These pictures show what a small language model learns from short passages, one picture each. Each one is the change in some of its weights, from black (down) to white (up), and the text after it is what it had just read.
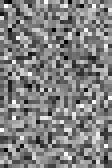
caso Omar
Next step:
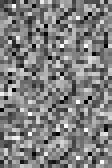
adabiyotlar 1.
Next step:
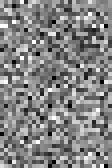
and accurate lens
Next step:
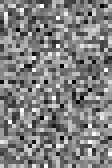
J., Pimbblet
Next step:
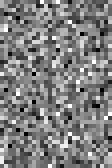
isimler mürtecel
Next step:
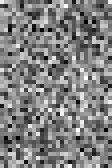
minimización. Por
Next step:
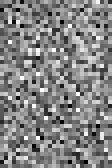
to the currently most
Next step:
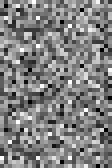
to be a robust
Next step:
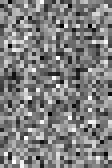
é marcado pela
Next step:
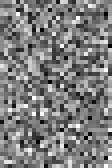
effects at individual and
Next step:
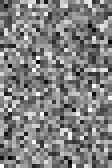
его, а
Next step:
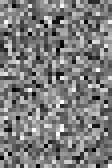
is \begin{equation}
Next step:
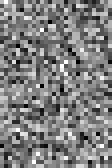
la ansiedad en las
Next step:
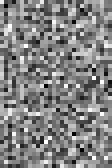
luminosity of a
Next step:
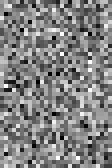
penuh peluang
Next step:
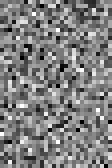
and invariant with
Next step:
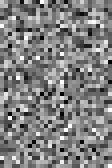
importante ferramenta
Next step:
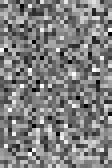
Clancy W. and
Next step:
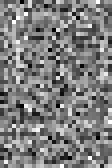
discurso del poder
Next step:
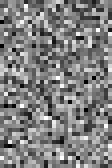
between the two points at the
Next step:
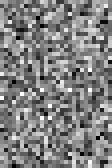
a finite length
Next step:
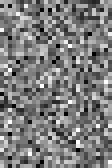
particles. The dynamical equation
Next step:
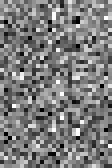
Watermarking for
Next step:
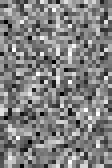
in the educational process.
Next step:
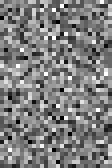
in DSCS.
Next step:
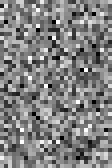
formas de resistência.
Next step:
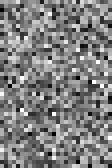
4 BPMs in
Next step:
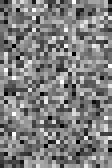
crédito realizadas
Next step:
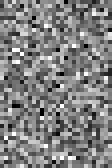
и Китая,
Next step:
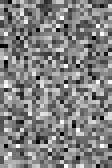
bilan ajralib
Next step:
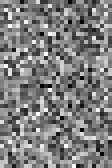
and if $m_Q
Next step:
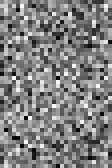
+ z = H \dots
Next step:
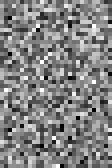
e stretti,
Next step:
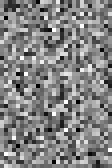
realizam o trabalho
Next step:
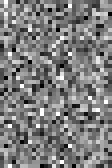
temporal operators,
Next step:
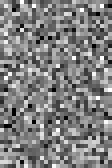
spin-orbit effect
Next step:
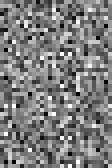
in the enveloping
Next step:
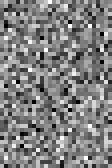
disfavored to
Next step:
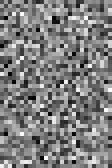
in primary-grade
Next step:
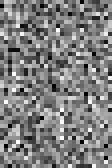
$f^{th}$ radio
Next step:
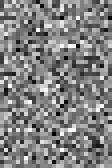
ЕС играет
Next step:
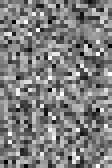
and thus a smaller
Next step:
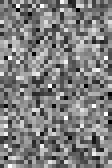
number sequences in each of
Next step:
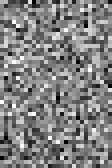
o processo educacional e
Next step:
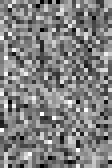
deficit for the state
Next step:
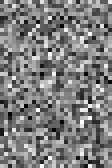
Ioan Brie,
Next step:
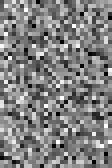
В связи с
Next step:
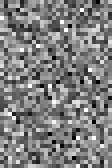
tokamak, a
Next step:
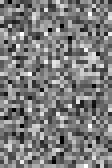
même pas :
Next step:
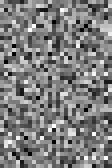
l'acqua ci
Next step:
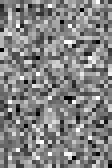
to $M/\bar
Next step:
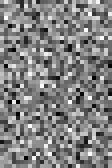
xizmat qilish;
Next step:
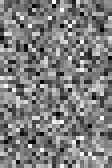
systematic determination
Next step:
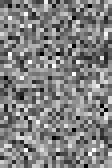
in Uzbekistan
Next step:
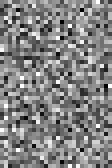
to rewrite the theory
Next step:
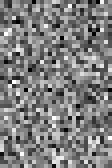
\qquad P_1
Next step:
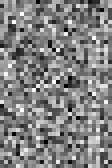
para “preservar y
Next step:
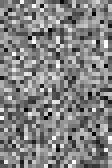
vertex connecting only
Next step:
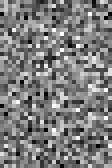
Kata kunci:
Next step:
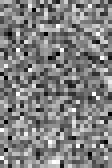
Band & Seeing
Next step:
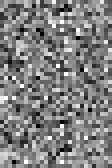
the spatially defined
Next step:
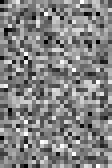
hidup bisa
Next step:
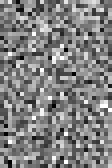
model are discussed in
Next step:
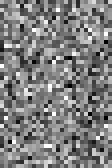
web. Gambar
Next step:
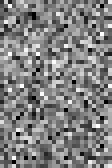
encoder is trained
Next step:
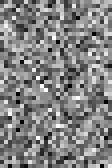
astfel un mod de
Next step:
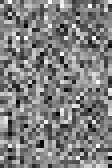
generate musical notes
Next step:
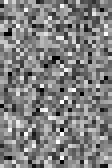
апрел). –
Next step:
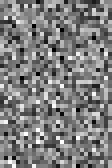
then used to predict the
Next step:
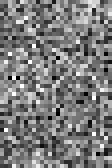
Investigación en
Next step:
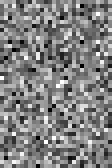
mengevaluasi desain
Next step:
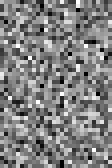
the last term describes
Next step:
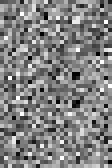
and Astronomy,
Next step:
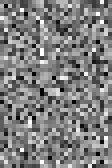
ikki yoki
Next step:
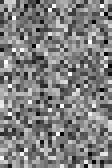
over yellow (light
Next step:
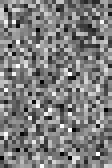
than the overall cluster
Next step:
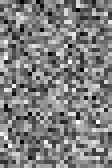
the reconstructed states
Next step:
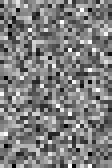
in stop bands
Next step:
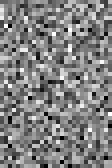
and Granger [28]
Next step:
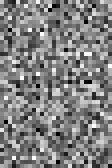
right hand side of
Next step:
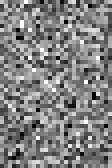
model and analytical integral
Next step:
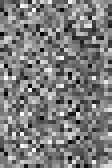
of the dimension of the
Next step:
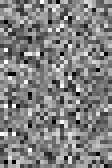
in the initial wave
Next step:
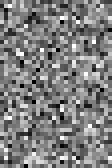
discovered at the
